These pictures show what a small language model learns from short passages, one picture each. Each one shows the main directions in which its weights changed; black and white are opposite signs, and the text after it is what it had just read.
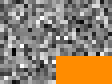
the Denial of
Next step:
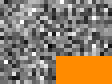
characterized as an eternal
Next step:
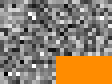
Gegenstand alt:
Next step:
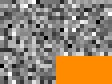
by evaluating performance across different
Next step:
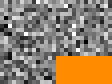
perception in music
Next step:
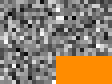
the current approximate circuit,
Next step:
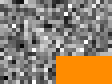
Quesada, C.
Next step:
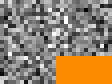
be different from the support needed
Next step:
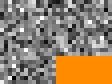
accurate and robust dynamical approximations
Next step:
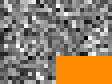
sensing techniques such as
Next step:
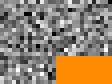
must always take it into account
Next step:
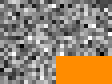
N., Baxramov
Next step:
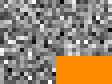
normalized by their values at the
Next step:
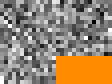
orientar los proyectos de
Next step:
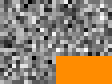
oshirish mexanizmlari:
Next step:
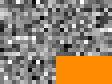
agent, and will develop
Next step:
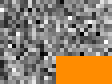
magnetic field. For the
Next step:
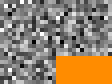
related charged lepton operators
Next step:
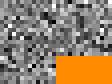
o princípio da
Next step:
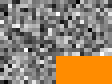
Riemann connection for
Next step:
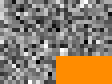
that the Jastrow factor
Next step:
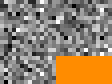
on-site interactions with
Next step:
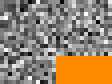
follows by the application of
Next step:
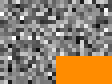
only if $4 \pi
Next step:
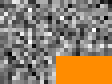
estava mais confiante
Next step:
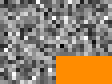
distribution is also observed inside the
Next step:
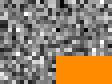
condition, where the previous
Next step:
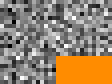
the same set of hydrogen
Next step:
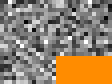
large plaque lesion that
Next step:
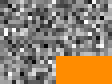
estimates often neglect modern
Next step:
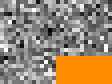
turned into reasoned
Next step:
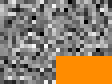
aniq va tarixiy
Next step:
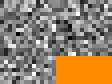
to implementing innovations in
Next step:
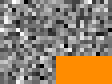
Agung Nomor 1
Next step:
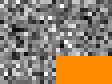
\, \frac{\Delta
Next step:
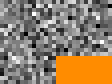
sophistication and computational
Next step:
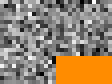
sizes taken into account) for
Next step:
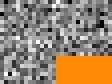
Community Life
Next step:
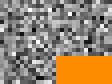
to play an important role at
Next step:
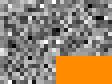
bo'lgan talabning
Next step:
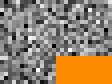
list of Chandra
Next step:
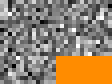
a} $$ where
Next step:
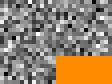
at LEP are
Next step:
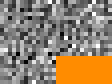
has a complicated form,
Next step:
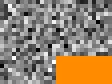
$\mu$ is the
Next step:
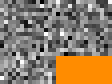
this framework many QCD properties
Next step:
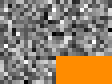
a fost utilizarea
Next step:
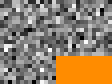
asosida berilmagan
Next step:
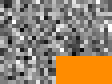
vacuum region to avoid interactions between
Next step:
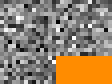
estar relacionada a pelo
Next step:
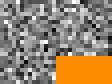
buni amalga oshirish asosiy
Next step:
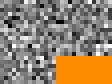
development, ethical
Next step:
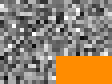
the space-time degrees of
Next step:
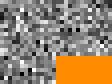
two different wave vectors.
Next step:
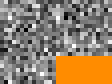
the small-scale variables.
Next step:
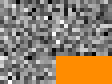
a los educandos con
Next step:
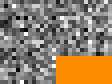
символы и
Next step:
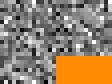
tasks were complete for large
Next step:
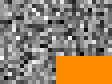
Systems} Angular
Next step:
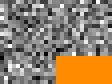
the main text, the
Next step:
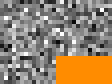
de la misma manera
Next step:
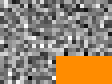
state of neutron vortices
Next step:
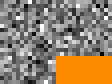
from November 2021
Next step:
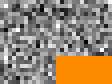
формы. - 7
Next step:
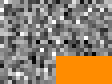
3 we depict the evolution
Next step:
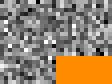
correction is smooth, and we
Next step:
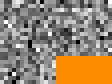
hospitalização. A
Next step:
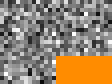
are free to select an
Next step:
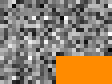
raisonnement de la
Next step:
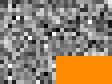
atributo ou
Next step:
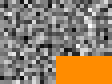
ее pH, а
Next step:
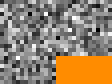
the low mass star in an
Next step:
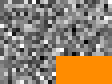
polymers, with a
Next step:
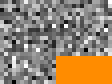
buried object detection. In
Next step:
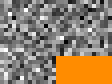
éles töréssel
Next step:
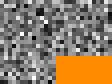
Acta Obstet
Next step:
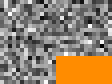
bilib olamiz.
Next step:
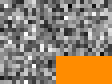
The mediating effect of
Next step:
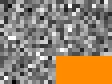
“cazón” sin
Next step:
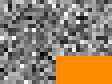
a particle-hole
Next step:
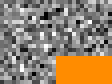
qisas dan diyat
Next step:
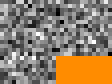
the Czech Grant
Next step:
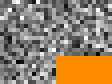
behandeld wordt;
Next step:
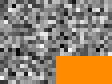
as $$ \ddot
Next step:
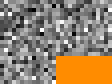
initialized randomly. All
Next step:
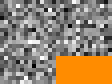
is greater or smaller than
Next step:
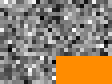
authors suggest the construction of an
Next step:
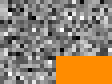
\end{equation} for
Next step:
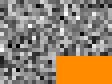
the general waiting-time
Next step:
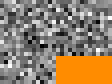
cycle; \node at
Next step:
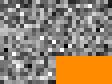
Ethereum organize
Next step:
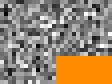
antara GAM dan
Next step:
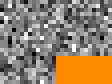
the rutile
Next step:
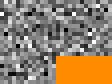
before logical dependencies can
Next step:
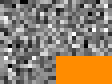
Thema explizit
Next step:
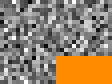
accretion column in which the super
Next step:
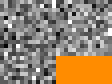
o sujeito está de
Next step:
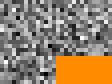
moet rekenen.
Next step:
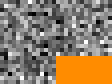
substantial correlation effects,
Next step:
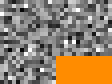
tarqalgan malign
